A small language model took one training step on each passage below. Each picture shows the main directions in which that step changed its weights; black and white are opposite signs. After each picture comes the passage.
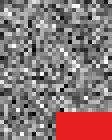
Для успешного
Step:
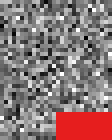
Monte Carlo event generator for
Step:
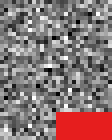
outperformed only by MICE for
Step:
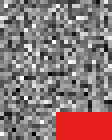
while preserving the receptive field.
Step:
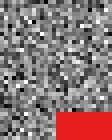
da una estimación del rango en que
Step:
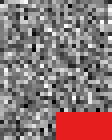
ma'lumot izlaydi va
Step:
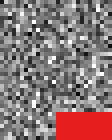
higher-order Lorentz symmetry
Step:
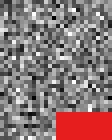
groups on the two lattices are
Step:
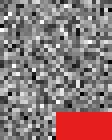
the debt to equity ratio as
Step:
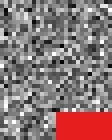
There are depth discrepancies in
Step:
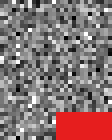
diperbaiki agar proses
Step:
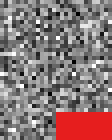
group 1 (control) from the online
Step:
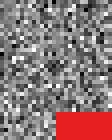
uchun balki mamlakat
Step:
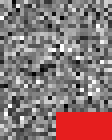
and septic environment in these media is
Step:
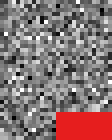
at the time of repurposing, and even
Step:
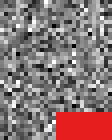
the temperature of the surrounding rock formations.
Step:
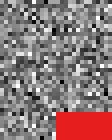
Testkurs und die erforderliche
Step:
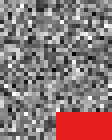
oceano azul são que o
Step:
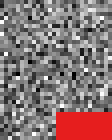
the Ph.D. degree in
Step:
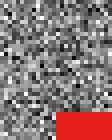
decreases and water clusters
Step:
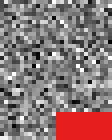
global angular momentum is the
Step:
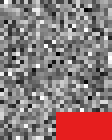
its formation, it has been major
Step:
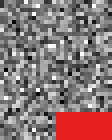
de santidad inflaman los
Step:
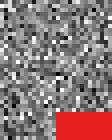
stems primarily from the
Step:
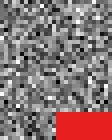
В то же время в
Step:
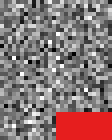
oshirilishi kerak
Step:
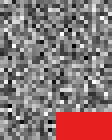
their expectation value vanishes at all
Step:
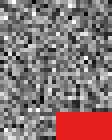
has its roots in the most crucial
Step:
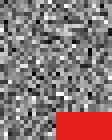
modes $\langle z^{* + 2}
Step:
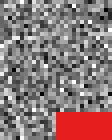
considerando um nível de significância de
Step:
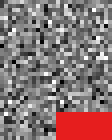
analysis will be functional to highlight how a
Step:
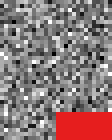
for control messages. However, the interference
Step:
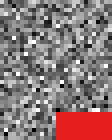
da produção e pela utilização
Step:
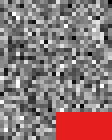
CPU is the limiting factor, optimization
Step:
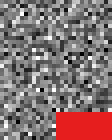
noisy image on the trained network as this has
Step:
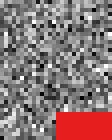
or official; 2) also means that any
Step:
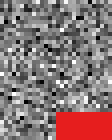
the value of negative ion population
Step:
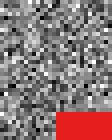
the new direction of propagation is selected
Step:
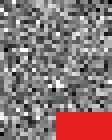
A desconstrução dos valores
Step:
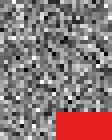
2: Review: "My
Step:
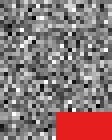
density can be achieved with a smaller energy
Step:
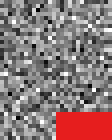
in order to design hybrid power units
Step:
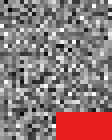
containment vessel, advance
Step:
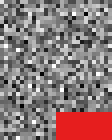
of the platform as streams and
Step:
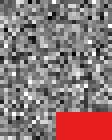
Amizade e o Tratado de
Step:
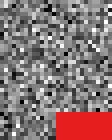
appropriate sampling. The
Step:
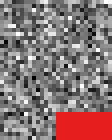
Zwecke gibt es bereits
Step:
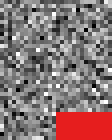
tratamento, onde o minério
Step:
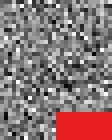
is well above 2 for all the temperatures. We
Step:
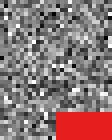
standardisation. The progress of the reaction
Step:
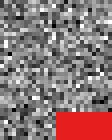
no way to compute our quantities in
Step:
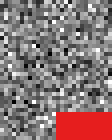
haqida» gi Qonun
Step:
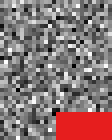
cut while the blue line represents the
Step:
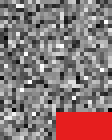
towards CCE and also found from
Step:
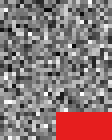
$T\to 0$. Note that this
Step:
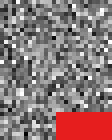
relationship with their research. A survey
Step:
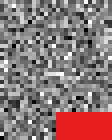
In this section, we reflect on
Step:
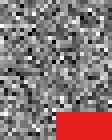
French poetry to a high degree
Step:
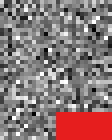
creation of conditions for animals close to
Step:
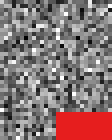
\tag{3}$$ The matrix
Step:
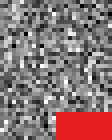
edi. Chex sozandasi va
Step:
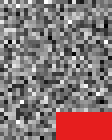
factors (parent material,
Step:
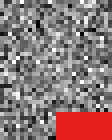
şeklinde tesmiye
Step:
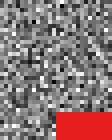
State College is the breadth
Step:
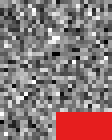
Do you do any exercise
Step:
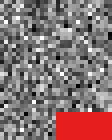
- 3- S. Ranganathan,
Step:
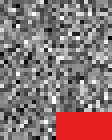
the network. The final section,
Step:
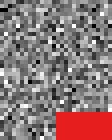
and \ref{Fig2}, we assign $f
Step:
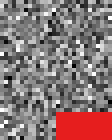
that his heart was empty.
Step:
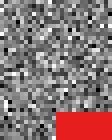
histórica del conflicto
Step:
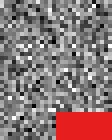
UV light. You can use them to
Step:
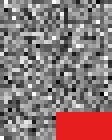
de diseño de 2.5 y se
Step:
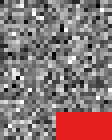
function once performed by employees and
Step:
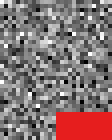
in STEM education with a
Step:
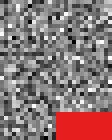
building a design which may undergo very
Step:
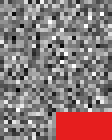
that our synthesized receptor can
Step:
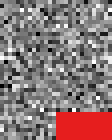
amount of RFID and WSN
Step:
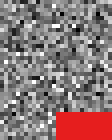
*software*, recursos de
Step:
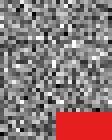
prisoners, which plays an
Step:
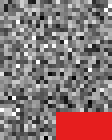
number of antennas in a grid.
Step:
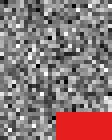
the conserved densities. In this respect
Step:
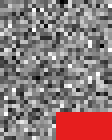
here, neither amplitude change nor
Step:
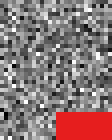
anche ciò far si
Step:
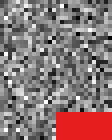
and readiness. Vulnerability measures
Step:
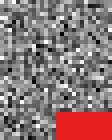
couplings that give masses to the tau
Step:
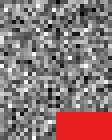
construct a {\it two-component}
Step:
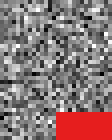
model atmospheres used in this work. The
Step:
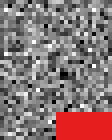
vs $t$ for different values of
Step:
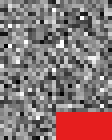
ρ_0 = initial bulk density,
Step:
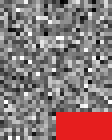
probability of observing outcome $k$ on
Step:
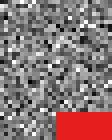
n/G$ [5]. Therefore, in the
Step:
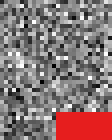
is an intimate and transforming
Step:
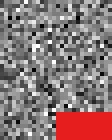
los recursos financieros
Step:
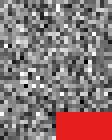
per electron tend to increase across each
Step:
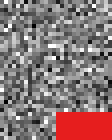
fue probado con datos reales en
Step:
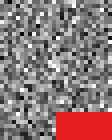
és végső soron
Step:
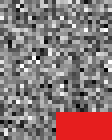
central profiles of sample SM1
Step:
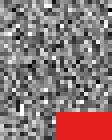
extension system and policymakers may
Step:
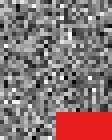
(OPC) serves as the independent
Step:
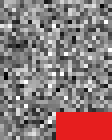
time dependent effects. With the thermal
